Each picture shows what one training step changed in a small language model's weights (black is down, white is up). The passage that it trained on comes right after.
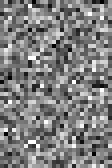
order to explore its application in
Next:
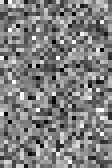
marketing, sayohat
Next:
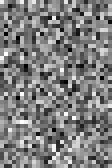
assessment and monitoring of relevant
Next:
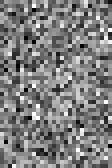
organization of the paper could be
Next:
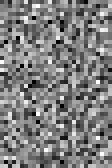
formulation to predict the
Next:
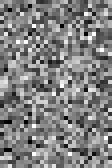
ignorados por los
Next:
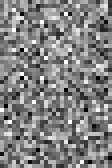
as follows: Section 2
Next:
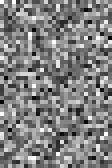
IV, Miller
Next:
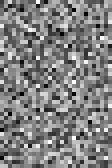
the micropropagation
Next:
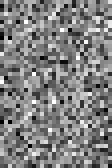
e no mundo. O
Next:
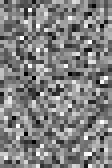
(Brucart &
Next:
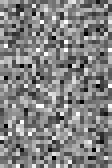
heart rate. Age
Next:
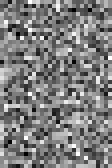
IN PRESCHOOL
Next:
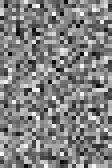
assuming that the function
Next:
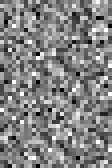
haben. mw.
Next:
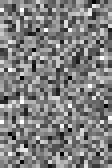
study did not involve human
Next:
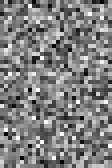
order to explore the impact of
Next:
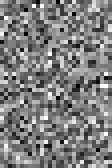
from January 18 to
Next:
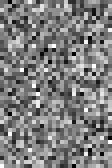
vers l'ensemble de
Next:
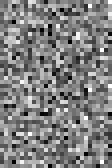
oshirishga qilinhan
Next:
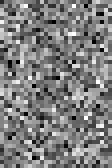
administratieve arbeid
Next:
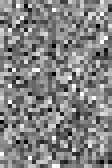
water or dilute alkali
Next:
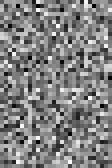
understanding the dumpsite
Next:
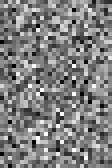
virusa mozaika
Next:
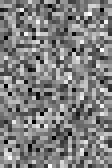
marketing (Sin &
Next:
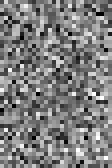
demonstrate the reliability and
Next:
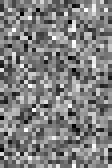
van den Broek,
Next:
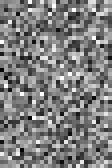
from Avocado pear
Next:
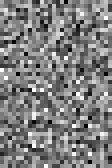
terms of utilization from waste
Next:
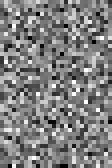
experiments (*cf.
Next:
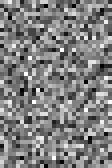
(2015). The impact of
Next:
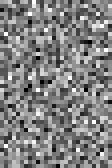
living. We have long
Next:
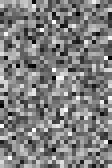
for reconciling
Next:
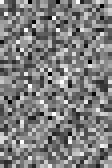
expenditure on education,
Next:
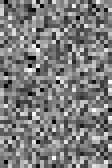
is highlighted more when it
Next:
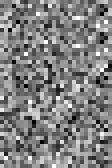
altitudes or further
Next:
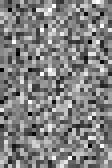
great interest of writers
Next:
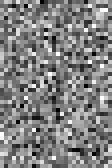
educativa - Fundamentos
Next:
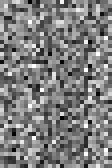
-metildopa y
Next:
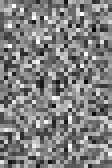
that lead to the persistence
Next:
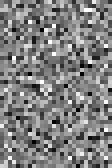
30 patients are treated for
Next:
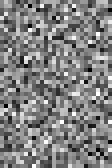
o servicio, la
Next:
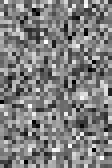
the claim made above?
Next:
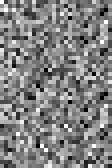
market (Assaleh et
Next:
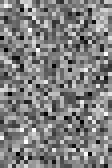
e Artes da Universidade
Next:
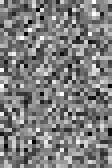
utility, and maturity
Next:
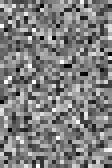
get into a discussion of
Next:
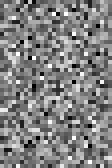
regression indicators.
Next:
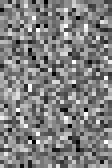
та досвід. –
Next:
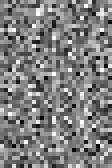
común para, de
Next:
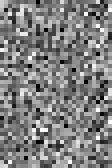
leurs oreilles dans
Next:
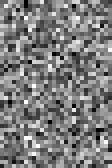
from the Barcelona
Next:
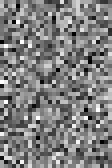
to create the Reog
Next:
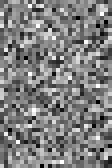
always grant my children's
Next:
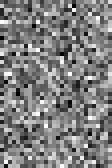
Property (IP)
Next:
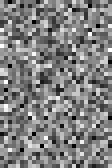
used to convey information for
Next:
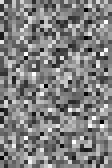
MD, PhD,
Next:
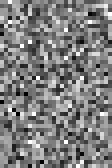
and provides a clear overview of
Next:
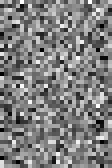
the sports business, and
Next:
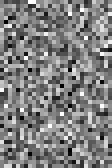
yang tersedia dalam
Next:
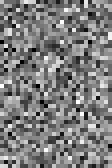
groups to evaluate and give
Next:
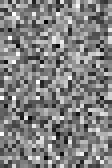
own potential. The use of
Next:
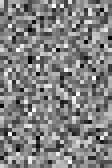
Benign multicystic
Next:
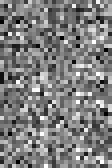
- Bu xizmatlarni
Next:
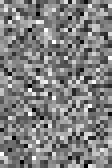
Poland for similar outputs
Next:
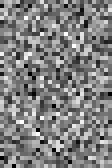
The trocar is then
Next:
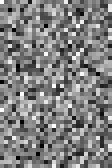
randomly selected. A total
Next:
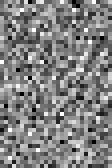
charged cobalt
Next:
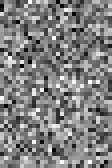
of okra Market
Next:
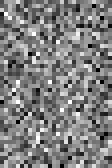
Article Dual Drug
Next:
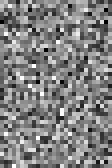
own *muitalus*
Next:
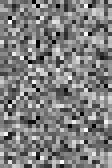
à cœur,
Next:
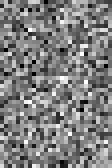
a Assessoria de
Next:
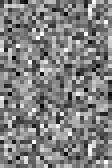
33 interventions in total
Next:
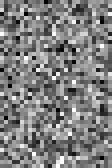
memiliki nilai r
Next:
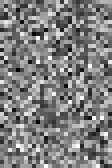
conducted using qualitative research methods
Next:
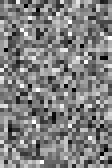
of our schools While as
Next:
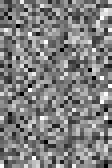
e espanhol,
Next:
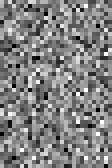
concepción y realización para
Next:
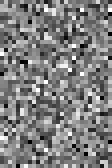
to findings that students were not able
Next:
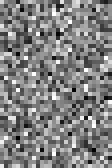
Аннотация. В
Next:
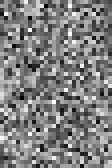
implícitos: -
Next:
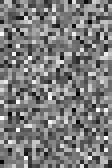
la del periodista y de la
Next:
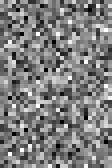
М. Психология
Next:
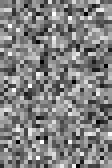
disease. Keywords:
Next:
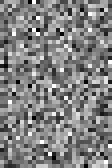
vapors has been studied
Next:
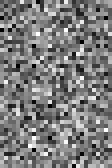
how to assess the possibility of
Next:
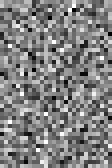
addition, we subsequently
